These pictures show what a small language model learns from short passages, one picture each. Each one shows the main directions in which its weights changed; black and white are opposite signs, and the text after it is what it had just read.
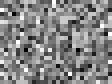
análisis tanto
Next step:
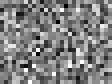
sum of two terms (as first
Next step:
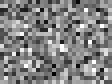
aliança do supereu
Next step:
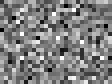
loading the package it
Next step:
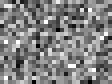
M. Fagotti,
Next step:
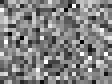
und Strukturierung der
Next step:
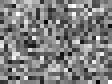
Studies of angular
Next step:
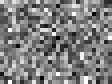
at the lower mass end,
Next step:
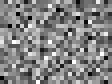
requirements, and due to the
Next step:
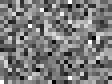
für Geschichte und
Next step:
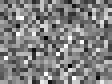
Scientific and
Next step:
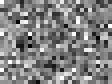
field of $B >
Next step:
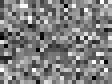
hám hawa
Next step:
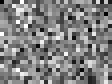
and provide its exact
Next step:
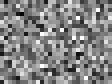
then there exists a row
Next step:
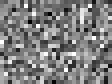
classifieur). –
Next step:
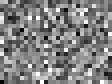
This article presents the results
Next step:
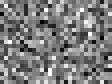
inovativne misli,
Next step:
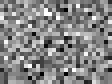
Bununla belə,
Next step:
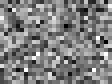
de juntar, de
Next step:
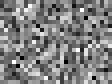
lattice. The
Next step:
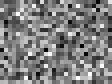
and the nanostructure.
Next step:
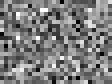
parts of the beam.
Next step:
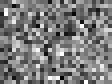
\end{equation} For
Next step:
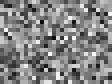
oila byudjeti
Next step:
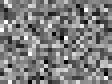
ідеалів О.
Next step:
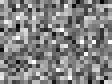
for thinner,
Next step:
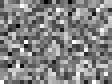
les mécanismes
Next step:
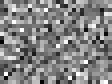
кўникмалар; –
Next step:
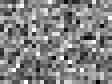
tashqari konlarda
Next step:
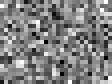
created by a nuclear
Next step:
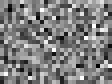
of Noether's
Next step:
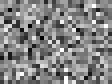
learning opportunities
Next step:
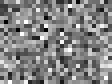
table 4, for a
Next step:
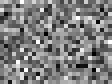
argued that the
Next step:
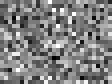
- Cuervo, A.,
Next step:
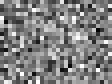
chance probability to find a
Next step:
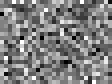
$D=1$. Just this
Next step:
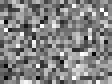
ballistic semiconducting
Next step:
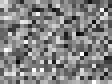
ham batareyani
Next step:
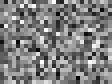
is willing to pay for the
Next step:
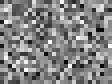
la commercialisation des
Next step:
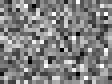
enseñanza de
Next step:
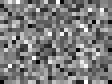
utiliza mais
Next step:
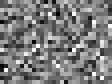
konsepsiyasi ham
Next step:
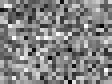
José Furió.
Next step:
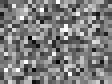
due to the transmission of
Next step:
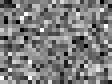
electric charge of the dust
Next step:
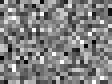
the covariance function
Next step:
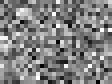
allowing the methodology to
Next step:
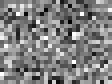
by layer until the
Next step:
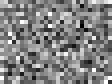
shu so'zdan
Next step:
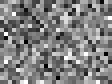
actuales entre el
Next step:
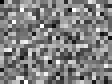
elliptical Gaussian
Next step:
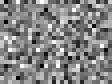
back plate to the
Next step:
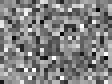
logistics activities
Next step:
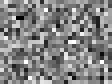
a set $E$ of medial
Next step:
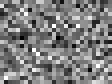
resembles in this respect
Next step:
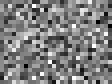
SDGs SDG 9
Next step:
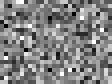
wis- kundige
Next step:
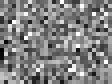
clear brightening of the
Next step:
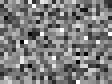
in regime in which standard
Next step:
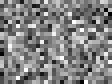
reveal several important
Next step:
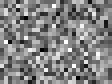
Sanders et al 2003),
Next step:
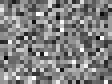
defined by $B$.
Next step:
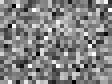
extrapolated from fit
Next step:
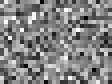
the complex numbers,
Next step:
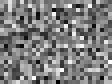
educated and qualified
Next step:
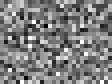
sexual violence
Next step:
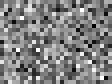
latency. The contribution from
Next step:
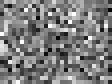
RS has known the
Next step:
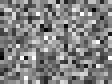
to give a pion mass
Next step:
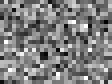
membuat alas
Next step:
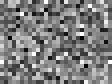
to those removed
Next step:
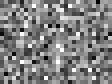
extension of our model to the
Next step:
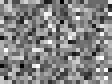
project details,
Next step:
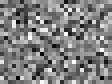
não governamentais
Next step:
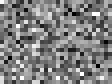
measured by two separate
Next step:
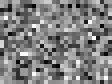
tezkor ishlab
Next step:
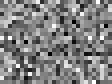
the bulk silicon
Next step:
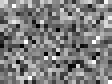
salud¹. Con
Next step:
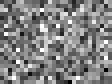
Veamos, a
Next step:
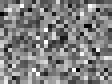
armon. Vahima
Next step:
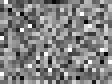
номинал P_N
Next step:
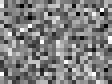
we can find energetically
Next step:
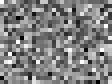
students in a public
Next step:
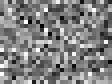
implement a global
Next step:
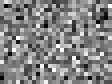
Y-B equation from an old
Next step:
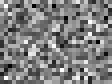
execute. To do
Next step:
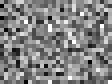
va ilm fanning
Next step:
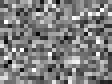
different conditions of ACK
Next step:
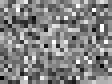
has been unclear how
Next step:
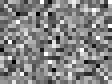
ou de gestão,
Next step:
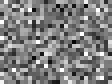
visualizações na
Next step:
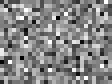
acorde con la de
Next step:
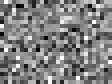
science regulation?
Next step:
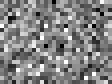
making use of both
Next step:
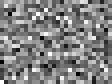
expone. Busca
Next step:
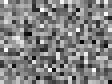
fibers altogether
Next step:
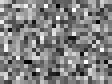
sensitivity results are explained
